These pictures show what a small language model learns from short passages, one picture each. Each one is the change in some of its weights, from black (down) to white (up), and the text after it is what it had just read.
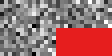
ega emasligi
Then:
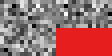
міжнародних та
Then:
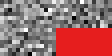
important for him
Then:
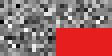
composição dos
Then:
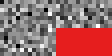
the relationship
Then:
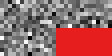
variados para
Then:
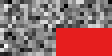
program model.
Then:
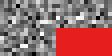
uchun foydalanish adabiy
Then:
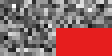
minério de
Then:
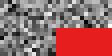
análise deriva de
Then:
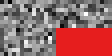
в данной
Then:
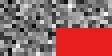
etishda banklarning
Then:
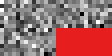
nach, ob das
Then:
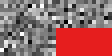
ortiq maktab,
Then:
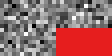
oraz schemat
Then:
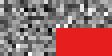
si studia il
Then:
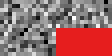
a necessidade de se
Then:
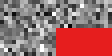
manzarasi sifatida
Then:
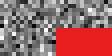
soma dos
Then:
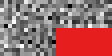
is a subject
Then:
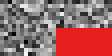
گرم در
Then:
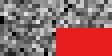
criando um campo
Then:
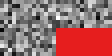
a dorsal
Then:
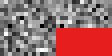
balki islom
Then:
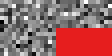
and after the
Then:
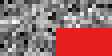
быть также и
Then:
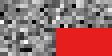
eng keskin
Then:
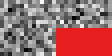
kerak. Ammo
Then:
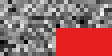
valoração, segundo
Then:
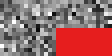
tersebut belum
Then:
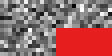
al idioma
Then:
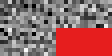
una breve
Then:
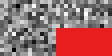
punto de
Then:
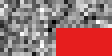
elementos... é o
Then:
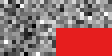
hamda ekologik
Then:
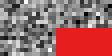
mahsulotning ham
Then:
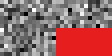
Es más, en
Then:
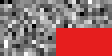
связи с
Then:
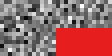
atenta na relação
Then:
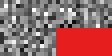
risk of
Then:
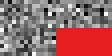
it, the
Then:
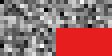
оквир и
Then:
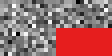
va instaura
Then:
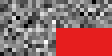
tomonidan turli nomlar
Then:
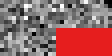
Muestra algunas
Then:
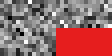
contra eles.
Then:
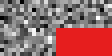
faveur de
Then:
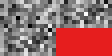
Os resultados de
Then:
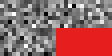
va orzu
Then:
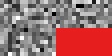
sumamente imposible
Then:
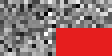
une étape pour
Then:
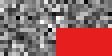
dos estudantes. O
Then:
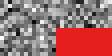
regulamenta o
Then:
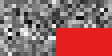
mejora calidad
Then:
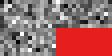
как ст. 30
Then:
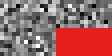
de acuerdo
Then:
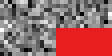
шир. 2
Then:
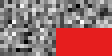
bu to’p
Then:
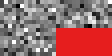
bunda shaxsda
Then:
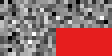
при дослідженні
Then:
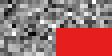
seus perfis no
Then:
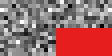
À cet
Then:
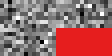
tipo de atividade
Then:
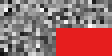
considered and
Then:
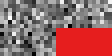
yoshlarning ish bilan
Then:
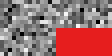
estar-hi en
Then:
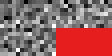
voordeel voor
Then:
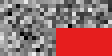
for states to
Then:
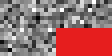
contratos entre
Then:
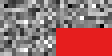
particulier en
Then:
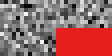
potenciar el
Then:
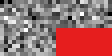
влияние на
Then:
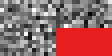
catálogo do
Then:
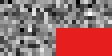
в яких
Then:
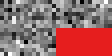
также через эту
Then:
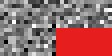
population may be a
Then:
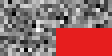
orqali izlanuvchi
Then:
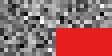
και η
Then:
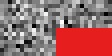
kompetentsiya va
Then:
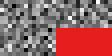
буён Ўзбекистон
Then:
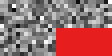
em território
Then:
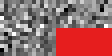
equipment and
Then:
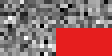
içinde iş
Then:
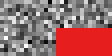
students. There
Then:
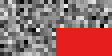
Grab -
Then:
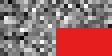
и формы
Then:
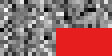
У період
